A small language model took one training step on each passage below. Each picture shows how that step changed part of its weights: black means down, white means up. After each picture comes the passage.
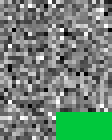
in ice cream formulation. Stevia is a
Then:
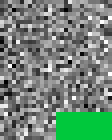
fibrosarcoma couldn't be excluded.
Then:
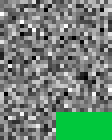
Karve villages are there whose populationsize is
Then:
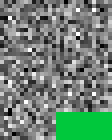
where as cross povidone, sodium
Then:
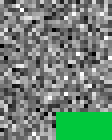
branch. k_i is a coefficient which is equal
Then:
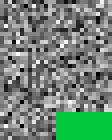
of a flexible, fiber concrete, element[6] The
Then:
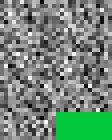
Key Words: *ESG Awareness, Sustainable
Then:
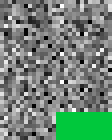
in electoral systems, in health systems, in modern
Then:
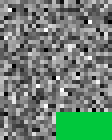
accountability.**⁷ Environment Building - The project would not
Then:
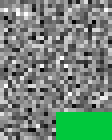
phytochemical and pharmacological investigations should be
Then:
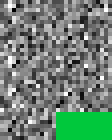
advance faster towards sustainable agriculture in Europe. - The
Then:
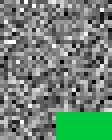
Rectified Linear Unit DSI –
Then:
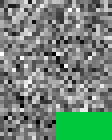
obtained with the proposed approach are more highly correlated than raw
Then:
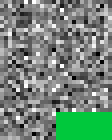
Every marriage is subject to one or another kind
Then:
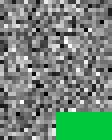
lower than the standard level, whereas both in pre- and
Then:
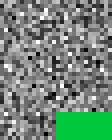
by decorating and writing Initiation card
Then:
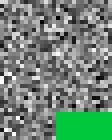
of Supply Chain Optimization (SCO)
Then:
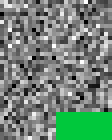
(HT) nozzle because it is
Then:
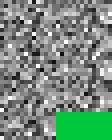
Retail, Kosarak,
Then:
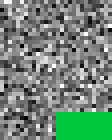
for a given age and gender. IDA is
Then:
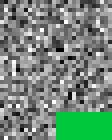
vs. TGen comparison At the beginning of the
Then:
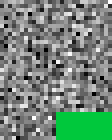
compression; lifetime; wireless vision sensor network. I.
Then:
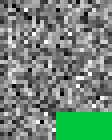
light of its nineteenth-century
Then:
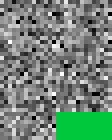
modern stratified societies. Technologies open a space for
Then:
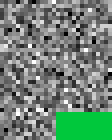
Start R3 [Ice Columns here
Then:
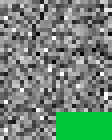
patterns. However, these findings might reflect earlier societal
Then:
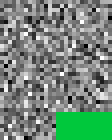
indicator of physical stress. Most of the samples showed positive
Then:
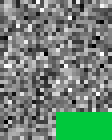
plot of $\log(Nu / Re^b)$
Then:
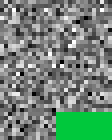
Leaders also face difficulty in providing appropriate training courses
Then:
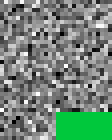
quickly when they have had a bad experience with a
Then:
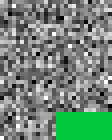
Extended kalman filter (EKF),
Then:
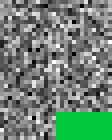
some medications and herbs that help in losing
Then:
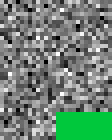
on Anthropomorphization Saskia
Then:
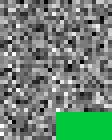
and d) N_2 adsorption-desorption
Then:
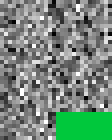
time interval of five days. The total number of lice
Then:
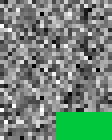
Nuruzzaman K.⁷,
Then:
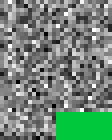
and historic buildings surrounding the Fatahillah
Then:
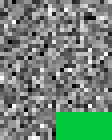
the primary witnesses and the cited critical editions.
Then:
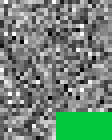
PA sound arise continuously, and the stress decreased
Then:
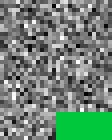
is available through the [SEARCH website](#). International
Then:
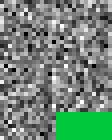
to learning, skills or ability sets that are important for students
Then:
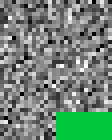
in Fig. 7. All things considered,
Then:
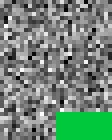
in the hostel at lower participatory cost. This
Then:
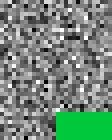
of cities. Waste collection is divided into primary and secondary
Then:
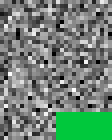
only in the last three cases. We want to note that
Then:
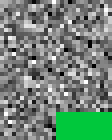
the knowledge, attitude and practice regarding menstrual
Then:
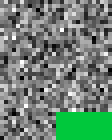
surface. The HDR camera employs the
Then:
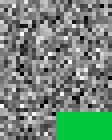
time to get out of the routine daily life - people
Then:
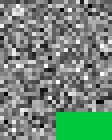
E-Mail Attack Single Email
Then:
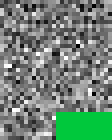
to make food the basis of a healthy civilization, help
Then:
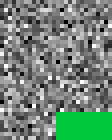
role AI can play in product backlog management and its potential
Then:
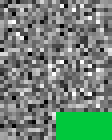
it is completely dissolved; - h) Let the
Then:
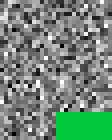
the polygonal shape in white, the needle shape
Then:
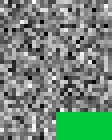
a quiet room becomes noticeable when listened
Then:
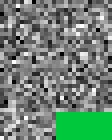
programs*. San Francisco:
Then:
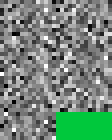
Kentsel Ortamlarda GPS
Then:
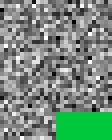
1 TOL MTD FA IST TS
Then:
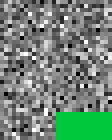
in their roles that the lesson will be noisy
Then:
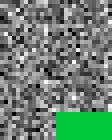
catalytic applications. KEYWORDS:
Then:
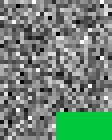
progression for all academic staff, including librarians in Nigerian
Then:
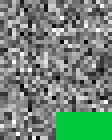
tried on different Signal Generator of other
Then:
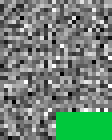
auditors** and carry out audits to check compliance with
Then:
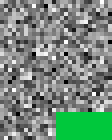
information of the persons involved, the address of the sampling,
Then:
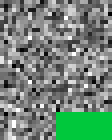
light, chemical initiator etc. Among these methods radiation
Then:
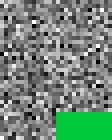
seizure control outcome with Engel Class I outcome achieved
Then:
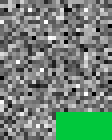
are grateful to all private veterinarians and
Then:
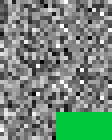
leadership, justice, conflict management, and integration of
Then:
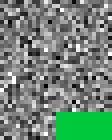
relevance. S. Dembytskyi developed a
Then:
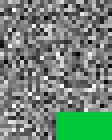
(D9), primarily in China and the UK where
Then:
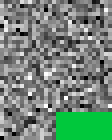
capital and entails substantial operation and maintenance costs.
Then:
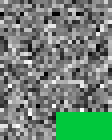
less toxic metals (Sn and As), and
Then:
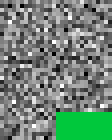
V_{max} linearly; nevertheless, it did
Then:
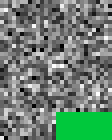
will have doubled from 35 million to 70 million by
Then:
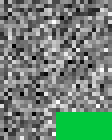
of carbodiimide chemistry leads to
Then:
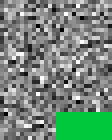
Unit, Muzaffargarh, Department of
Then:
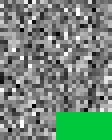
absorbance of the complex remained practically constant for more
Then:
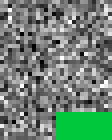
each other and with a range of environmental factors. Moreover,
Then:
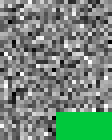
Jira, other times it is another type of task.
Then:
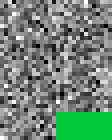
still sung in temples in Kollam and
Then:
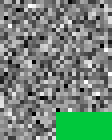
the per cent gap of phosphorus use was not at
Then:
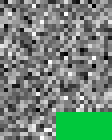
regional governments Assamblea ciutadana pel
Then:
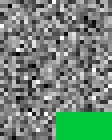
al. (2016) maintained that the flipped
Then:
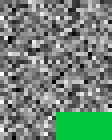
`terser`'s release. -
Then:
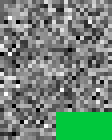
techniques, enhancing soil organic matter content through composting,
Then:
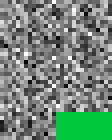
Z. V. Finkel, M.J.
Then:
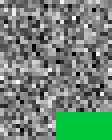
as a basis for future research on reading speed, reading
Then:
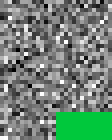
and stable forms in themselves, but products of the
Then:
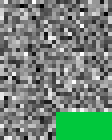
experiences and needs. This data aids in informed decision making
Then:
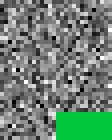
further development of offers, support for organizational and financial implementation Key
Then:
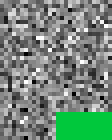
data can be found at. DOI raw data
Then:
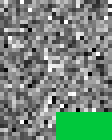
better study habits ($X=53.29$) than
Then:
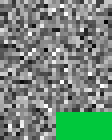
students is retained. In summary, the main effect of
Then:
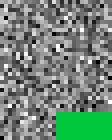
an additional objective too. However, working time reduction cannot come
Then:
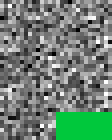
t_f/n$. Subtracting the
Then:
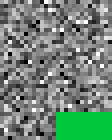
activity included in the category of flavonoids, the secondary
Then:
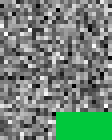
1 atm) were used. For the catalyst that showed
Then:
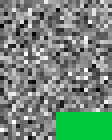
52 cases of liver lesions included in this study
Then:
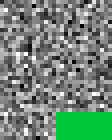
currency of the book's list price.
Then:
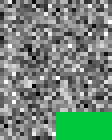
Albandoz, J. *Teoria
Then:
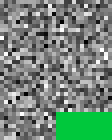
private, and personal actions carried out in isolation. This
